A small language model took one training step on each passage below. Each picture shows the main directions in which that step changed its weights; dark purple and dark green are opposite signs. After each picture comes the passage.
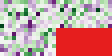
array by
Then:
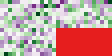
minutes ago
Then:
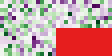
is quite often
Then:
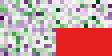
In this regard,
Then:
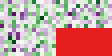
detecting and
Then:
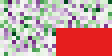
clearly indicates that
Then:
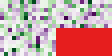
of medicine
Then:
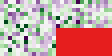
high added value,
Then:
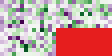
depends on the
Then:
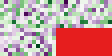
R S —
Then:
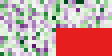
We are also
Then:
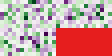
of BP,
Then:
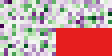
tasks in the learning
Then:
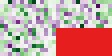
such as the
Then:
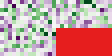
Management based on the
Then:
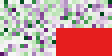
to utilize their
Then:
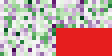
in that it makes
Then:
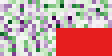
that Tregs
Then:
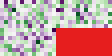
to several standards
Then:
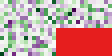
during whole year with
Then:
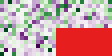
more prone to
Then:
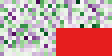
is only in the
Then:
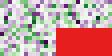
not only in
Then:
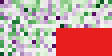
various shared tasks
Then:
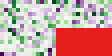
active material was
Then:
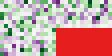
AI systems require a
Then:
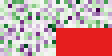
Both products have
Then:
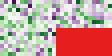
This is useful not
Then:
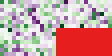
commonly found in
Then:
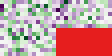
be applied to the
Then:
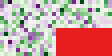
servos, the
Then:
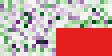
studies have been performed
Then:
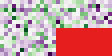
by Bose
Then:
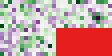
approach as they
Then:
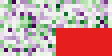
investments, this
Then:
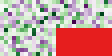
chosen locality.
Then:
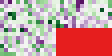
spread tow
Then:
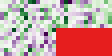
of publication must
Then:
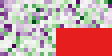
a critical skill to
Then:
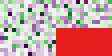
in regards to
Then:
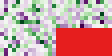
been introduced in
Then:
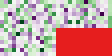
demands and
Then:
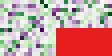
looked up
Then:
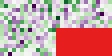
the industry and also
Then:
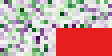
but they are
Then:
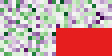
HCl as
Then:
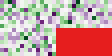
1 Holistic
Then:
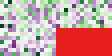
identification, and
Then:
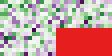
model must predict
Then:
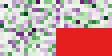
which process median
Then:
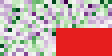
the newly found
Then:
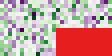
A formal theory
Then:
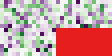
agencies to
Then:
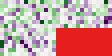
applicability of
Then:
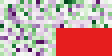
has allowed positive
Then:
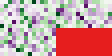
systems of the Nigeria
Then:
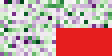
life. Just
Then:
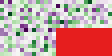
objects are of
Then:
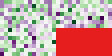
the presence of weak
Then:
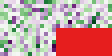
which this algorithm is
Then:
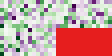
is crucial for
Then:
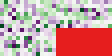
intervention) done with
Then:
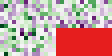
staff, especially
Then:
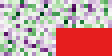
the Biosphere
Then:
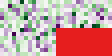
of urea
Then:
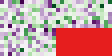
widely recognized
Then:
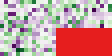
medium and low
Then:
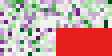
considerable period of
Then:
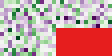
means the productive
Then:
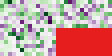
suspension was
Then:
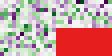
ground plane.
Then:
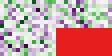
and other methodological
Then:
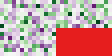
addition, factors not
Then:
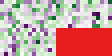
detected frames
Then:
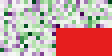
potential distribution points
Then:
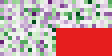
one of them
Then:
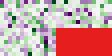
genes using the
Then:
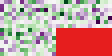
are only approximate
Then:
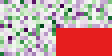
typography, and
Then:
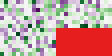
taken from all women
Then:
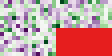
in promoting diversity
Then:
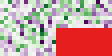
25 infants with
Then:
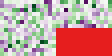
the global academic and
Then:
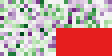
is conveyed
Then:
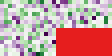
envelopes may
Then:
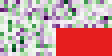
The resistance against
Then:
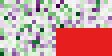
stands for
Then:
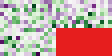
the privacy,
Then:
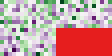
this investigation,
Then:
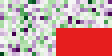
of these genes
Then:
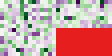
of CPS in
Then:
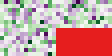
RIC group after
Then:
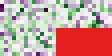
are in fact
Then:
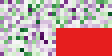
nose. The
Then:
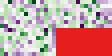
such as fibre
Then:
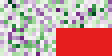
My study's
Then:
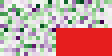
if the teachers are
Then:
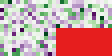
species acts as
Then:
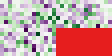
Ando, and
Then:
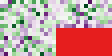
rangelands in
